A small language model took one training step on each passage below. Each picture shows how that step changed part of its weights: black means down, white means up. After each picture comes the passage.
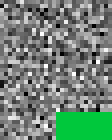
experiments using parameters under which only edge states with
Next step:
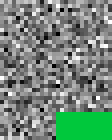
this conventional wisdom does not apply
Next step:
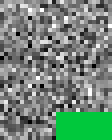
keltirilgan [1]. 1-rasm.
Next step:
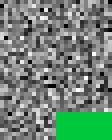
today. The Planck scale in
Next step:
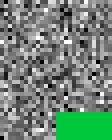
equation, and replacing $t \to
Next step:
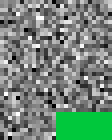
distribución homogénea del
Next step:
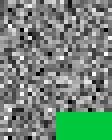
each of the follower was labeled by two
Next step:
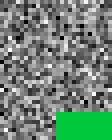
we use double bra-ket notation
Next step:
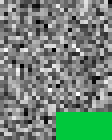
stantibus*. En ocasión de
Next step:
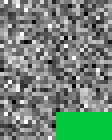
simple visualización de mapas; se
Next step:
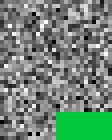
of the composition of profit, the
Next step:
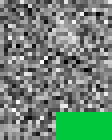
processual de forma padronizada”
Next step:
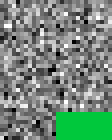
камлиги, жисмоний
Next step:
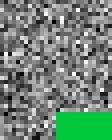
тизимда маълумотларни
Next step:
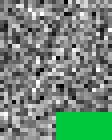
the model and , using the Fermi
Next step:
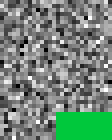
национальных экономик в
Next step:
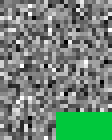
– савдо соҳасидаги
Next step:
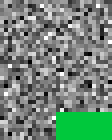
diagrams as $$ \begin{aligned}
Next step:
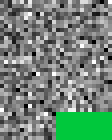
June 2012, and also Jan
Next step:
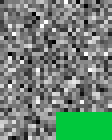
composition, and medicinal properties of the
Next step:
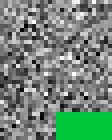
clearly indicate that higher-dimensional cycles
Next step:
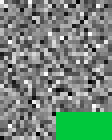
$P_n^1$ the associated
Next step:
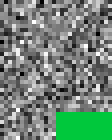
Recurrence Following Breast
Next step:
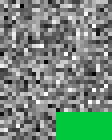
the quasar, from which we determine
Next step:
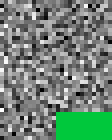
chest CT scan $\boldx
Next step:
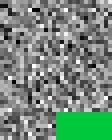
حامل کنه
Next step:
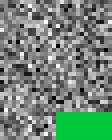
gemeint. Das spielende
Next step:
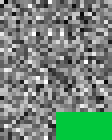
mismo. (Se violan la
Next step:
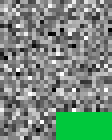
заңды негізін
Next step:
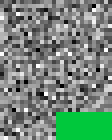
\Gamma_{\mathrm{coh}} =
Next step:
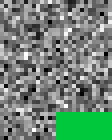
de espira e volta do corpo
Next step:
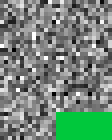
\right ]. \ee To construct the
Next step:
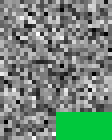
noting that for rules that are
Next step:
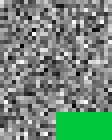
consider the significant phase shift that started in
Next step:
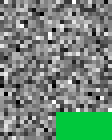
цитирования: Межевич
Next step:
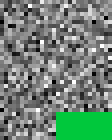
eccentricities of the particle orbits after
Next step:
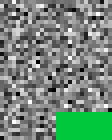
GaN HEMT" (Grant
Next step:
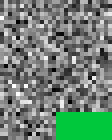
where $\rho$ is the comoving density of
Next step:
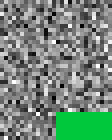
one and the $spin$ $Hall$
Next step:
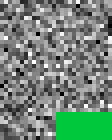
those for which a set of artifact
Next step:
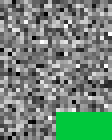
политических конфликтов».
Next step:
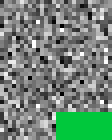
highest quality for graphene on
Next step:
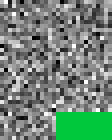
are equivalent in their common region of
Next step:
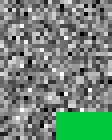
– Обслуживающий
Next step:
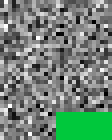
days. Under these conditions,
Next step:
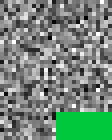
o'simliklar bir pallalilarga
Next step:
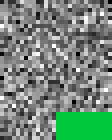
of the polyps was determined using the
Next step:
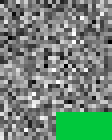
with $\mathcal{PT}-$symmetric potential
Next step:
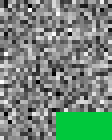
static field potential to the total energy. In
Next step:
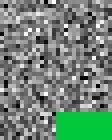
Bu yerdagi moslashuv
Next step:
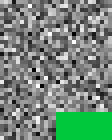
{Phys. Rev. D}\ }\textbf {\bibinfo
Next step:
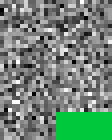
que a prática de enfermagem
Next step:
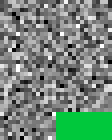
\phi$, which is expected to be very small in
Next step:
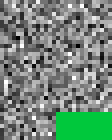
(\ref{mmfint}). By construction
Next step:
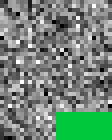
natrium karbonat,
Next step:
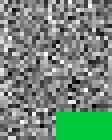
nomzodi (PhD),
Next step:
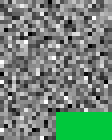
$N=2$ with PBC in
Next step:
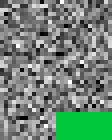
locally optimized adaptive measurement in which the
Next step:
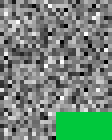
algorithm \ref{algo:motion} by
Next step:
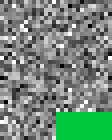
З огляду на виявлену
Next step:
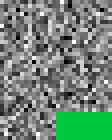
seen earlier that a relativistic ModMax
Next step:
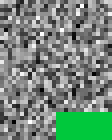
by the increase in overall length of the resonator
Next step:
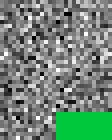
projections and the resulting reconstructions
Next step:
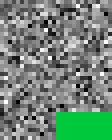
being squeezed to a point).
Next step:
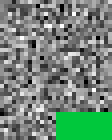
when investigating the superparaelectric
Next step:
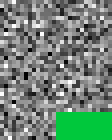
2D diagrams of the laser intensity
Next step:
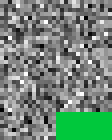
Au(111) requires a large
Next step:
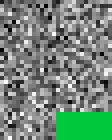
predictor (combining bimodal and
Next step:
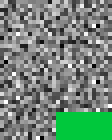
the noncommutative effects of the potential are
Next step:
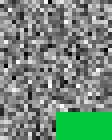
Trotter error, caused by the finite
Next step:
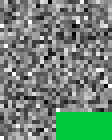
систему, торговлю,
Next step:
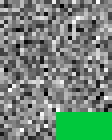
Pedagogik texnologiya turlarini
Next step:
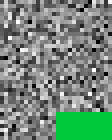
one with 45,000 pebbles.
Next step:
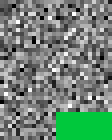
с рождения детей,
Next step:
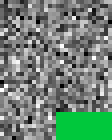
обучение узбекским
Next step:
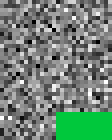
normal rivojlanishdagi bolalar bilan birga
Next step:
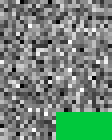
ega bo'lishadi. Buning
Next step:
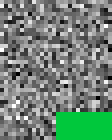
bilan bog'liq bo'lgan
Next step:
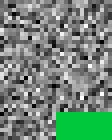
is not only the simplest possible mechanism;
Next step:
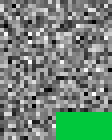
ичакнинг эрозияси
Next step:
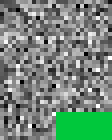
made of a NiCrAl
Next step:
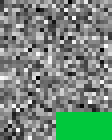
taom nomlarining lingvistik
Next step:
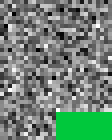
HST image is also shown for comparison.
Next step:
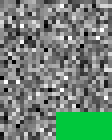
de sua arrecadação, e
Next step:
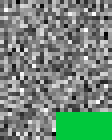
sector, but with different numerical values for the
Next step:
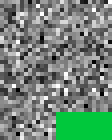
jadvalda berilgan leksemalar
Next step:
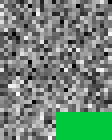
eng ko‘p barglar soni 20
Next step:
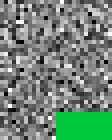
las instalaciones del Tecnológico
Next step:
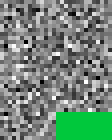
\Lambda_{\beta_0}$ is a random
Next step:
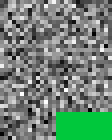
configurations but instead of rejecting the
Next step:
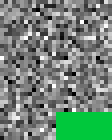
young objects, with cool stars, with
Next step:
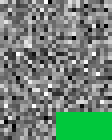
triplet components to the pairing function. This
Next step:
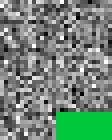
se encuentran las bonificaciones
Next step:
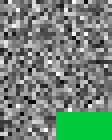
not contain an element of order 8.
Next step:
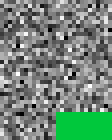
usable converter size was determined to be in
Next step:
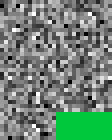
de tejidos blandos más
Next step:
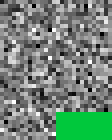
for which, according to B+12, a
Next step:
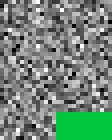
to be neutral. Finally, for each
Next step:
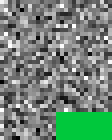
побуті, у різних
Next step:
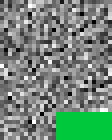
qirrali nazariy masala
